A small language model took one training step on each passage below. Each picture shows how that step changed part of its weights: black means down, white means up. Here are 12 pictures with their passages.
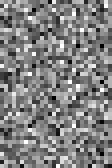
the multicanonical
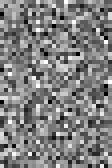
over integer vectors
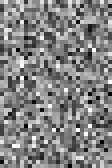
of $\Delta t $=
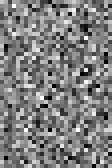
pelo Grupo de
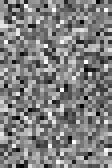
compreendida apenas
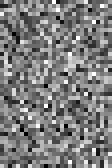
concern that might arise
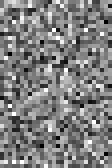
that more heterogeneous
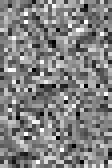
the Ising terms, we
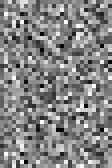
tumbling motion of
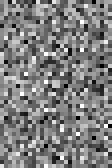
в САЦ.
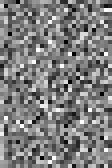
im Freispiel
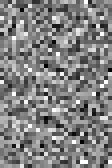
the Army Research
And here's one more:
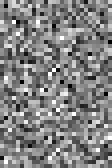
collateral will be
